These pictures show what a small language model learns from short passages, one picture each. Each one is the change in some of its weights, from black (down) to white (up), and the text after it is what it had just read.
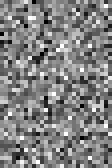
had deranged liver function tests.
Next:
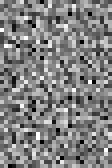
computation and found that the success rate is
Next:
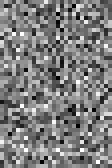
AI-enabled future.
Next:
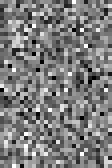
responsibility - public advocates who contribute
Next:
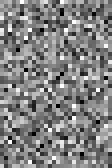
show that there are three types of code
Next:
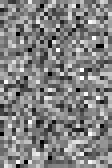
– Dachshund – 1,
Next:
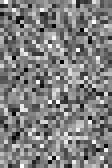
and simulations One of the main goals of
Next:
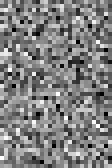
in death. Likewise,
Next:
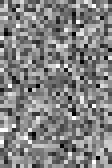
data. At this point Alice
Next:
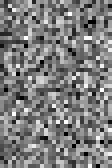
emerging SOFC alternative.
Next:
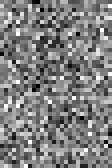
persisting in cruelty.
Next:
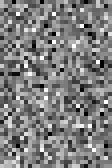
In contrast, the detectors in
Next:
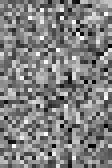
work, the fatigue damage
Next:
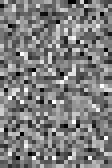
of defined product groups by refining the
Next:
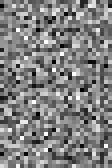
initial intention to act, for
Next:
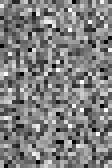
\omega s^\alpha)^\gamma
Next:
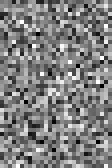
industrial ecosystem resilience and collapse.
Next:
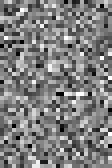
176 samples screened for both
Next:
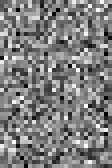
in the Zn_3P_2
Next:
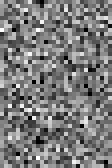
(12)$$ where the first term measures
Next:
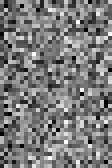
sample. This dose increases potential radiation
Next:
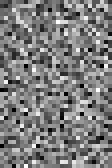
by the Food and Drug
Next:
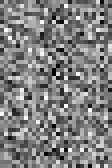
like an MOU or contract;
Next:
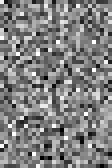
resource pressure due to the prolonged
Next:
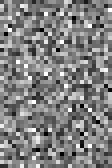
transformed into values that indicate the degree
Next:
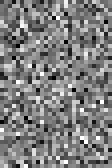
and prognosis of therapeutic response in
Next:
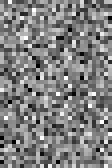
combines with other vitiated
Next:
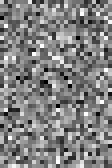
due to presence of N and S
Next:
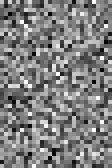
functions. Such as family, the joint
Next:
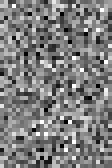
de COVID-19 e as
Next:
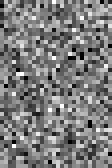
2. (Eliminated
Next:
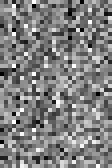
respondents' interpretations of Mr.
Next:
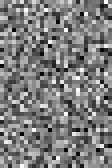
the full-width at half of
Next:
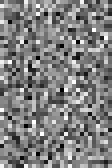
with an asterisk (*).
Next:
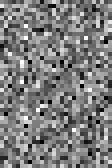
\quad (12)$$ Further, the
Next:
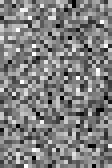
for inclusion, the 'Mediated
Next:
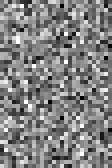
in a temperate climate that have
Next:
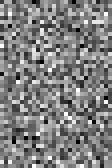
the use of bracing resulted in
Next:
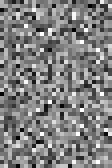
is the case, the results is that
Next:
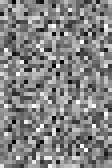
is still only a theory [19].
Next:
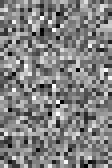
plasma and Acetylene are
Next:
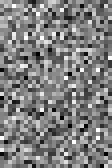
well to their homes during the crisis
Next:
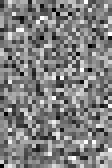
methylene), 4.12
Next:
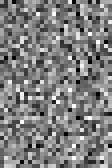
the average improvement of 17.75%,
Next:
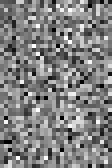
delamination area, a transverse failure
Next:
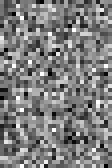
While no formal validation plan was created for
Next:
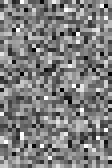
lexical units which occur in
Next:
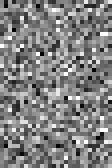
treatments. The control treatment
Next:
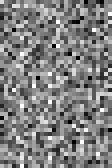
use of increasingly complex catalyst system formed due
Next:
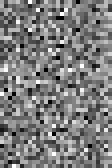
hortensis* may have contributed
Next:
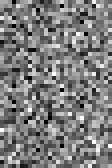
they have also been used as
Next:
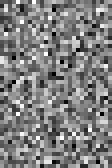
a unified state accounting system, revenue
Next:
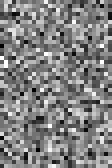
228 music teachers working in 47
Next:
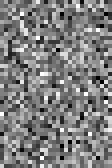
what the speaker thinks or
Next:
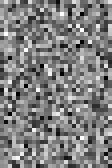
a jpeg encoder
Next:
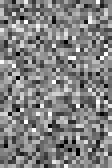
all age groups over time. In our
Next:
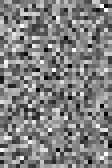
in increased sensitivity of especially young bees
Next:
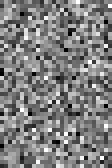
of refractive error in right
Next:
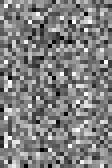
SPECIALISEE DE
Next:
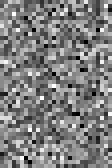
Ashdod, N
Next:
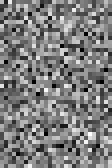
times and the average values are provided.
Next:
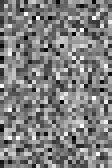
alunos do segundo
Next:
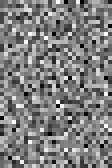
concepts of traditional insurance law and
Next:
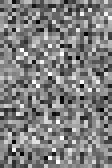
basis and the methods we use.
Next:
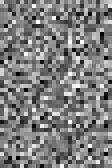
mA Figure 23: Component power
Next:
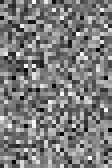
function. Synonyms with
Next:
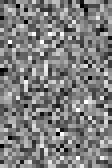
such as Sri Lanka and
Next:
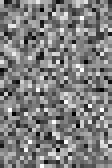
classical texts is begun early 6.
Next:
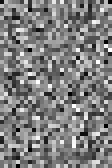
Ru = retention coefficient; W =
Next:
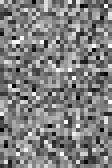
rural. This research attempts to review
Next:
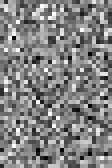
in Campo 2,
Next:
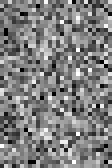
mm. The lengths of the beam
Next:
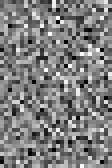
the front is on the left and
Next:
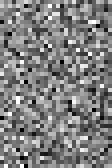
on a large number of observations, a
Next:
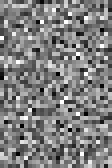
and video demonstrating its operation may be
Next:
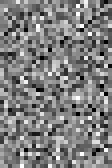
and the mixing parameters of each
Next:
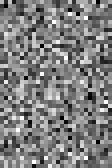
1 and a total of 0.25
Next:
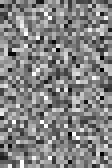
system in place in a school or
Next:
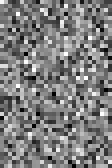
11 rice varieties (see
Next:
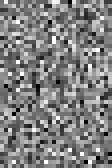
m in the rock, as was
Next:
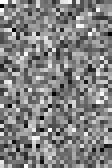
3.90 from post-action in
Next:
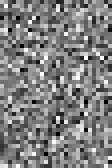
popular open-source relational database
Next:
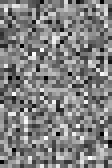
%) whereas USG had the
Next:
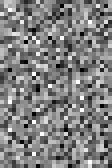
to send a team to
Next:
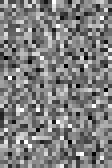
traffic rate changing effect of middlebox and
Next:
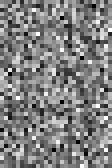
Discovery Studio, version
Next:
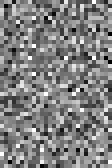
served on respondents. The questionnaire was
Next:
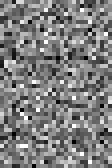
learning is introduced as a potential way to
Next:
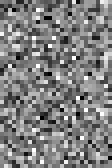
with divorcées and
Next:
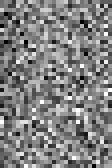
department approaches such as clinical evaluation,
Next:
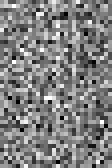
terms, these refer to open, external
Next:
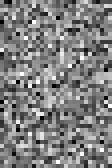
amount water, DO output is
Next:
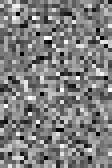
for Papers* and hopes
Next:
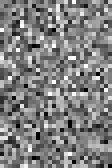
theories of our indigenous
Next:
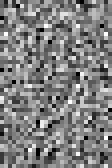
British India:
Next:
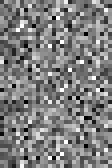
problem of morality is primarily problem of
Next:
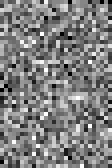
malignant growths which called
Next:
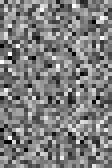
paper two different Antilock
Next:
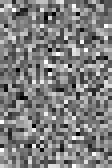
anti-inflammatory activities. The
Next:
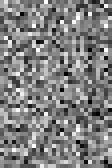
a lower gross income, it
